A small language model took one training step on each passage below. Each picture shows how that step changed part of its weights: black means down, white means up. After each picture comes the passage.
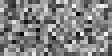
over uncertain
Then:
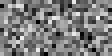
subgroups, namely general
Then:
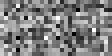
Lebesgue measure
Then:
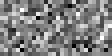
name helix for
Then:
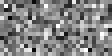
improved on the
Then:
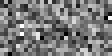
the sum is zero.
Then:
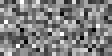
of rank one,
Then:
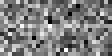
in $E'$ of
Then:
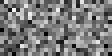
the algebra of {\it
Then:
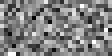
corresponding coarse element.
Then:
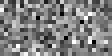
the following distances
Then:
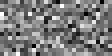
dimension $4$, it
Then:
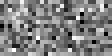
then summing over
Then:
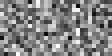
Therefore, the spectral density
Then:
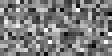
that the projection operator
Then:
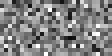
$\Im$ associated with
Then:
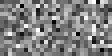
z$. Recall the
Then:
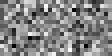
does PGA
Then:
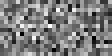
in the study the free
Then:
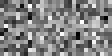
trajectories allows
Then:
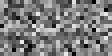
smooth stack of dimension
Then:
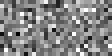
bound U.\\ Further
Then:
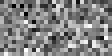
a more precise estimate.
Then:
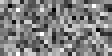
still large enough that the
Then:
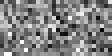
provide enumerating results
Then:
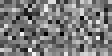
\textit{and for
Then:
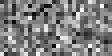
= xz^p
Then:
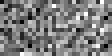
acceleration is
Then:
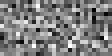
estimate the nonlinear term.
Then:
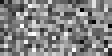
is, at each iteration
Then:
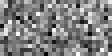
School of
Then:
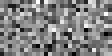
circle problem to obtain the
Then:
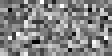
one adjoint solve.
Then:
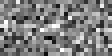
some special algebraic structures
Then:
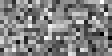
above construction so that
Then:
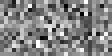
desired relation.
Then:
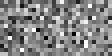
which increase according to
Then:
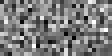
this case the basis
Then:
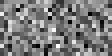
The first step is to
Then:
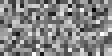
the proposed Algorithm
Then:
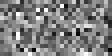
space in the first
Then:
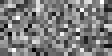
|$, we also write
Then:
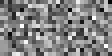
is dense. This
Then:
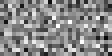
mean predator
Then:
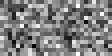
is irreducible. Therefore,
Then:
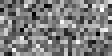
there exists a basis
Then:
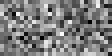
We define a linear map
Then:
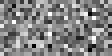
following corollary.
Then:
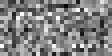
function'' whose zeroes
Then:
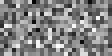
small fixed constants. Since
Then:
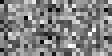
\Theta \nabla
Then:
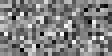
metric space and let
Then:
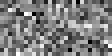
a very small step
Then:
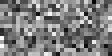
point of view} is
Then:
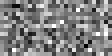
defines a class in
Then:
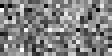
, } $$ so that
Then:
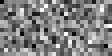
for an agent
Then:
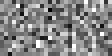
Bass model.
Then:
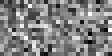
is scattered
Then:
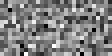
which each item
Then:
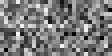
in particular the spectral sequence
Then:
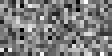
the boundary value problem of
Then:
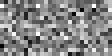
arbitrary events defined under
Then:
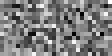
defines a homomorphism \[
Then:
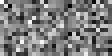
depend on the specific form
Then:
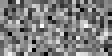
of the top node in
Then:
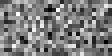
n)$ if the
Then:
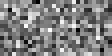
that an infinite family of
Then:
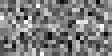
only nice triple
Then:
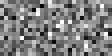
guideline and the
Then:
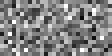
numerical scheme for solving
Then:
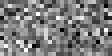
Here $\r$ is
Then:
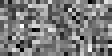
is not given by the
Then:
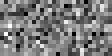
where $k\ge
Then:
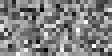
conditions on the parameters,
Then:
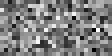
would still be dependent
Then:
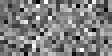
and RKHSM
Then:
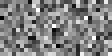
being most handy,
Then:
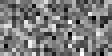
addition to this simple
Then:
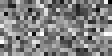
hence $G$ is
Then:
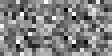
index can also be obtained
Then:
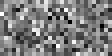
The main point is that
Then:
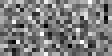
\Gamma]$ defines an
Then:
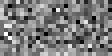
such that $k
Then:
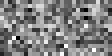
will be given a good
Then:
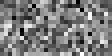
additionally a simplicial
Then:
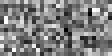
$$ does not hold if
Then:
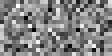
Zariski open
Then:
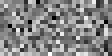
opt in 3D
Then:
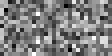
complement of a neighborhood
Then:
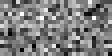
hyperbolic translation along the
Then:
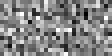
method has been developed
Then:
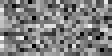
have neighbors in
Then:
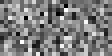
\mbox{ for }
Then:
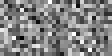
the PPM in
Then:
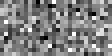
regular sequence not hyp
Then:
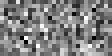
of reproducing kernel
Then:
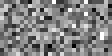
too large allows for
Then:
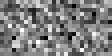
follows by induction.
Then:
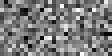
and so $p
